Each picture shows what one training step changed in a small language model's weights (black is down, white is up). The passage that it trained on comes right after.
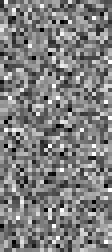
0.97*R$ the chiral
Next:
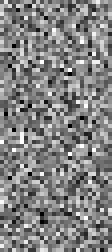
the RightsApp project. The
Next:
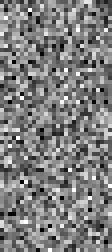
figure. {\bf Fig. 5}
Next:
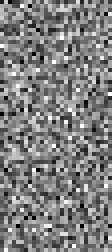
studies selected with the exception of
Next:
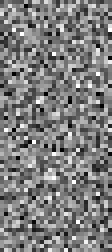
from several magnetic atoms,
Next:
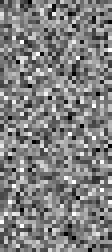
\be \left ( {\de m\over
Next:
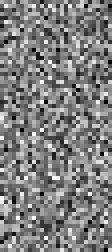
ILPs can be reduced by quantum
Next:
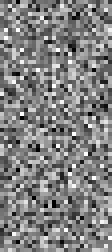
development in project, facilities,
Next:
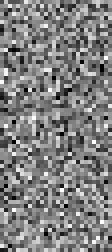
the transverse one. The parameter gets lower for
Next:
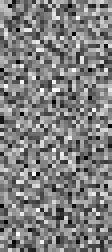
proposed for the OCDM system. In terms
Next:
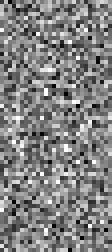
Society of the Pacific Conference
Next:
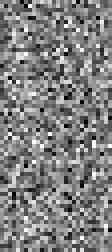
Notice that $\sigma_T$ for
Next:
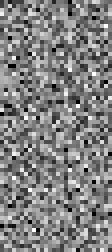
and intellectual development to the general
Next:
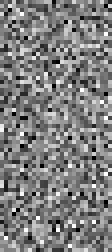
come here and are trying to
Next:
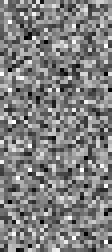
Value Result 0.267 NS
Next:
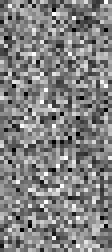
is a nonuniversal contribution which can
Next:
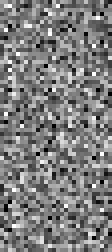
For $\gamma=1$ black holes
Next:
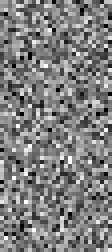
above three tables we can conclude that:
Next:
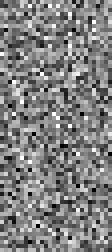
purpose of this study was to analyze
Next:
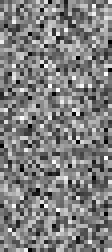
including three female participants, exposed
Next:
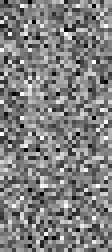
hosting community, especially their
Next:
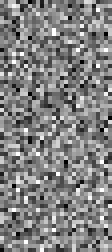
Submitted: August
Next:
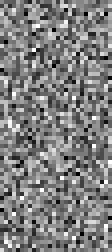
shown by n-butanol extract
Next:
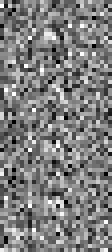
her first name given to her by
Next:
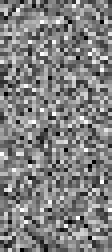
the South Indians,
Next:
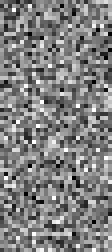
arthroscopy to be effective
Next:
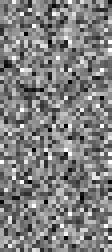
} } \author{ Sergei
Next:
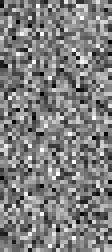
phase'' at three successive
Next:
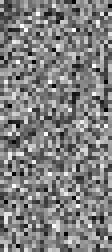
more anisotropic temperatures with
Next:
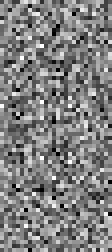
in the requirements generation process. We propose
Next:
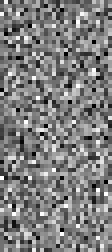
used as an oxygen abundance
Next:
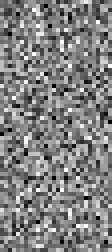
can be concluded that the desideratum
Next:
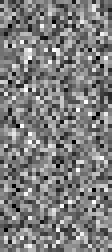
not only listening difficulties such
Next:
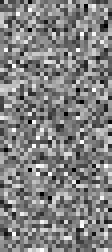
where the school heads have this
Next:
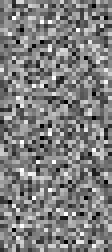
of Ethics of University Emergency
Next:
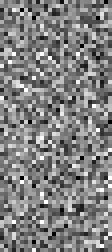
Keywords: quartz
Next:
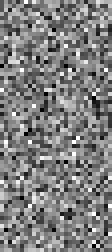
to maintain the continuity of availability of
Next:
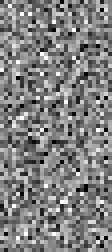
it exceptionally challenging to
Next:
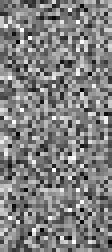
cameras) - PCB
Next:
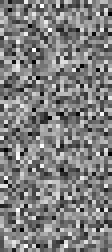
both the groups with 130.50 ±
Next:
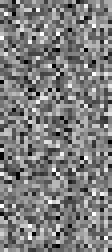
random laminate misalignment under
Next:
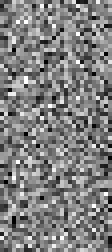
thresholding for each IRAS
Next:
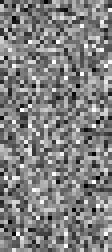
A.A. produced and characterized the
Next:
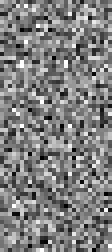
quasi-one-dimensional case,
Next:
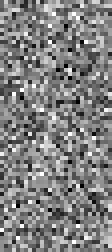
such as acrylic (e.g.,
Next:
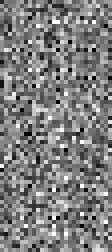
companion galaxy in the
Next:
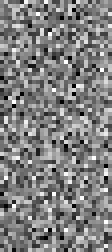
be underestimated, as it
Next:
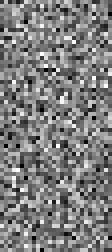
case the critical charge increases more
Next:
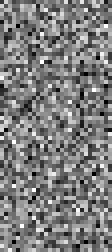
5 worn surfaces of samples after
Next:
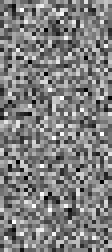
that the director or senior
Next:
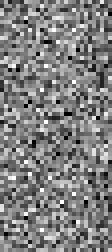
and the fragments of molecules
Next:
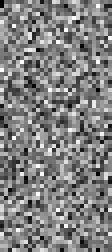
of this process? 8. Are there
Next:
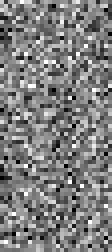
a privileged mediator between
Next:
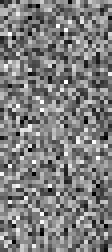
globally stable, and shows no sign of
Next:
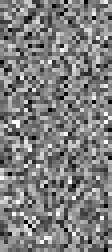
CAI group. Also, it shows that
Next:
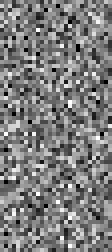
Using this set of attacks in
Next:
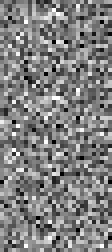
from both D^u and D^l .
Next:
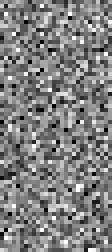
A propagation breakdown
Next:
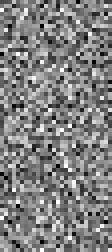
$\phi$ is the dark energy scalar,
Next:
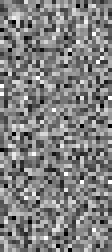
is applied on inner side of the model
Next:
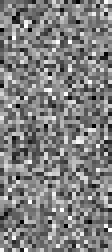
nm thin Al. The holes
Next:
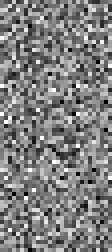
can be further improved. The effectiveness
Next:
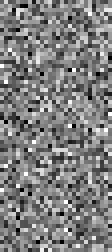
a home environment and detect changes in
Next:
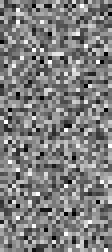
Thomas J, Grey I
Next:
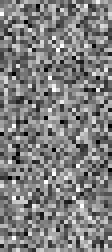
of the most mature field of water
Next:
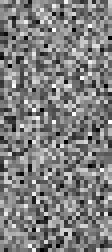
juice was found to have superior
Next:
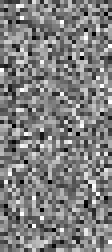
phase, the students were allowed to experiment
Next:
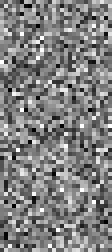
LHCA1 is a very prominent
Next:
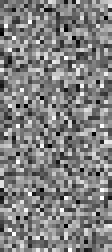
was 10, with 6 males and 4
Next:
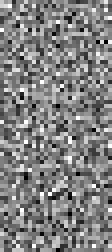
the kidnapping of company
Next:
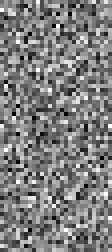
group explicitly. From the results of
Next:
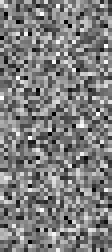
of survivability of prosthesis
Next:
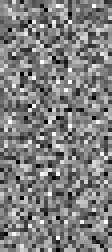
odd parity anomaly
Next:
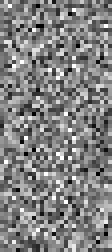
though, is that it fails to
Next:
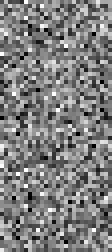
the transport of people and
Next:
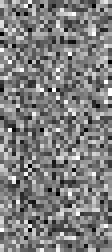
parents. High-conflict
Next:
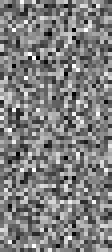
always provides better isolation
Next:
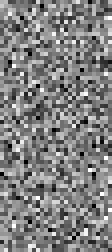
in view of the 2017 VLA
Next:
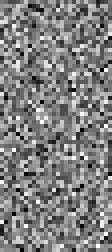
tract. METHOD All
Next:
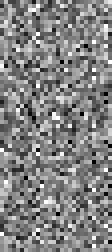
Albola pilot farm,
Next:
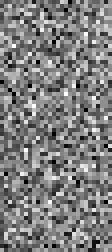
people is essential, so
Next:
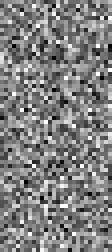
\emph{According to projection
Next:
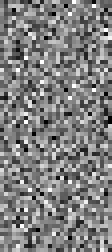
the regularization of the plastic strain
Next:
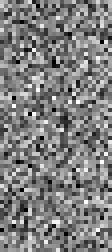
optimization problem and cannot be calculated by an
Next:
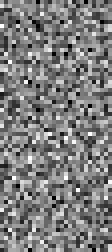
which relate to their ritual, complex
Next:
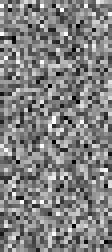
its social contribution, the results were not as
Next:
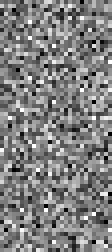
height reached Fgenes++
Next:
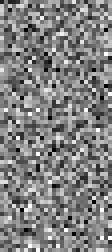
an education sector plan through which countries
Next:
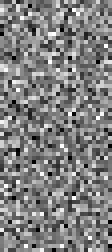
is satisfied. If the inputs of
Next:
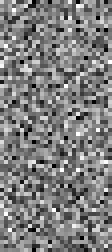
Fig. 7. Diagram of
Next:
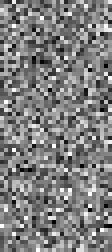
has been achieved. If $m$
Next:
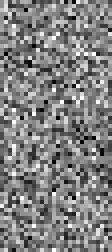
Sco are consistent with a strongly
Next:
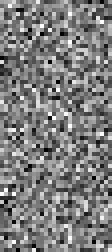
function raw_byte%(s:
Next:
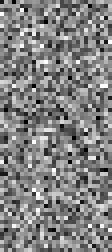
understand the transformative role that
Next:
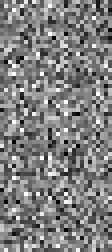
matching to show that more than 18
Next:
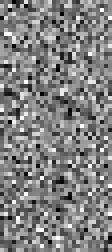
possess the same consequent class
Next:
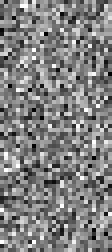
samples collected from 96 pumping
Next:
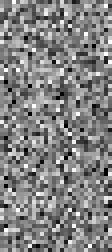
giving the hint that its structure is related
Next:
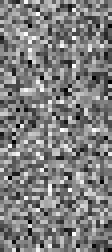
in the cloud environment acts as an
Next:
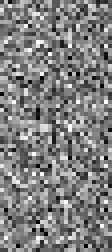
hyperparameters were optimized on the training
